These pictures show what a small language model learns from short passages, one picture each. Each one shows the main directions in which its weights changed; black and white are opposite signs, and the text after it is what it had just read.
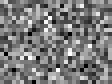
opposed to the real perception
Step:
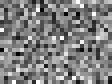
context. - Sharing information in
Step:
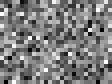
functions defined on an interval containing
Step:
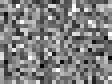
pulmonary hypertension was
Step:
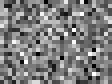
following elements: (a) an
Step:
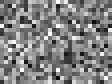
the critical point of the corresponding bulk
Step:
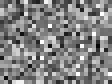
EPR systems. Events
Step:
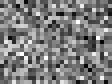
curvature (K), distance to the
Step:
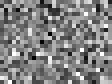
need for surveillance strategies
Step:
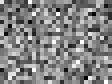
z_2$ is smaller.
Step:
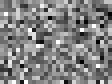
spectral moment analysis to negative integer
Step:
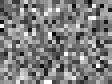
\end{equation} Using this
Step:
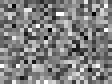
somewhat more complicated atomic
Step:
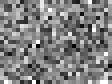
transient at the start of pixel
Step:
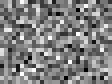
climate spending but farm emissions
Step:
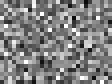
at the “Adaptation”
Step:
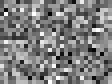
of Net Migration in
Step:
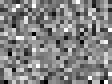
by 1 g. of resin
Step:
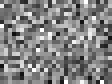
their colleagues, meaning
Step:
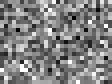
partially reduced globin chain
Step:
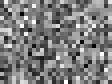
through policy change) Materials
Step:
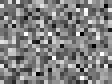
carried out for such models of the
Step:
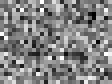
spreadsheet, the items of
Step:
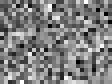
could have appeared to influence
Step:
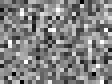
and student models} Our method
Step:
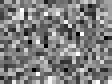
Authority (GRA),
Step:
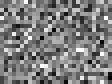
and training time. To analyze this
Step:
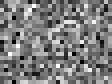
\NS entries within the zone
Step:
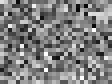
1 The equipment provide security
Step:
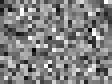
Data} Here we use around 10
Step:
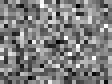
solved to a high degree of
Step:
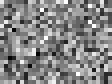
$B_c$ meson mass
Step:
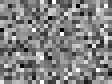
black holes. Apart from known
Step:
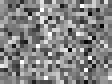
exceeding traditional physics-based models
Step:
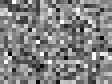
factors, nutritional, and other
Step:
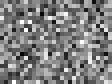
field not only attempts to
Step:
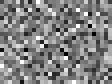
performed the clinical sample collection and
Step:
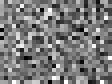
nanojet formation, despite
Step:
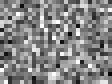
type of map considers the
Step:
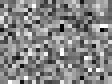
to find the canonical transformation that maps
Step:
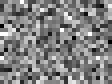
platelets (11). This
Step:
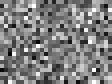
to such education, they were
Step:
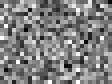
to be restricted to } The
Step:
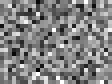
the adsorption between the
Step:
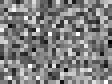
of all cases except F used a
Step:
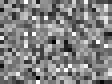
(5, 19). These models
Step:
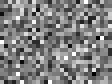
This is especially important at low current
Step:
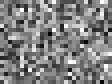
conflict management are of great importance in
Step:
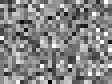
Manufacturer Diameter
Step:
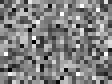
the on-device
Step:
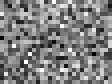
loading). According to the longitudinal
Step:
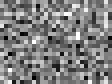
motion enhances the pion as well
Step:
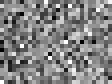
sat on the mat Left to
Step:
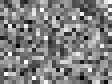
follows. dS space has entropy
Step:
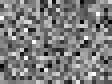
many regards, not only to
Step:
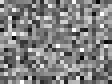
Naturally Occurring
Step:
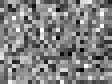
ARC CoEPP at the
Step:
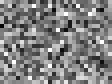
a diagonal matrix containing weighting coefficients
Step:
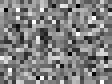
variation between 21 and 26) and
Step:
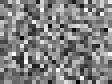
two of the present authors to the
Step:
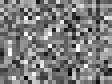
were randomly selected for the study.
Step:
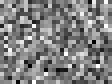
the context of construction projects, many
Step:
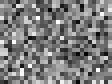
phase was give symmetric peak at
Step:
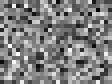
take place unless people can express
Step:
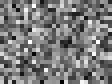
thyroid hormones,
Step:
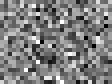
can be seen {}from the first
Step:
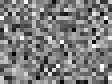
and online learning experience were positively
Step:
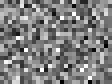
conducted with fluid in the pores
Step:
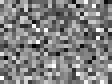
the Sectorial Operational
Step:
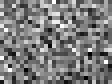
transforming the problem into a simple
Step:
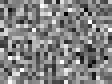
cost of materials 3.72
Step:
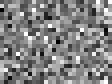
great deal of excitement
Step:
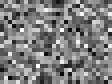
are InGaAs/InP
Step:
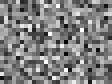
centers and their resources (7
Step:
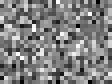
the system. In the contact
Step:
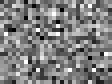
(FDR). Patient
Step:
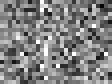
harmfulness detection results using two
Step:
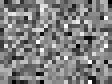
characteristics of respondents. Data was analyzed
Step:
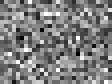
R. Rizvi et
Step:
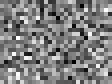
in scanning tunneling experiments
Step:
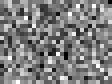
data transfer, remote control and
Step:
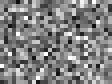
of fungal involvement is shown
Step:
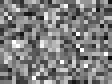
resonance dip of the microring
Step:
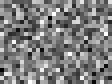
approach is to calculate the quantity directly
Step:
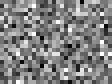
to achieving high power RF and
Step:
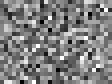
algorithms is indeed more complex than the
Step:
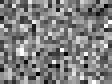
the fungus isolated from
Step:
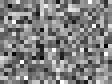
age' of the Universe.
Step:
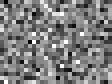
technical innovations grants higher level
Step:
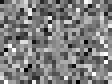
we can immediately notice that in the
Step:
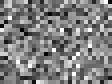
$k_\parallel$. The number
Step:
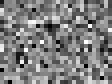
the electron-withdrawal by
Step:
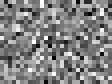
true positive fragment pairs to retrieve
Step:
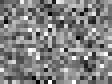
can be effectively enhanced with these
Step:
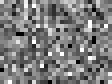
(including at least 50
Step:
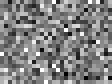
contribute to the project. Time
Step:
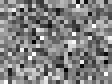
\\ Electronic mail:
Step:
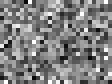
and $q^2$, which
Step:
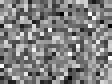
the co-evolution of users
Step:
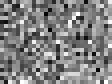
effective in written tasks, with a
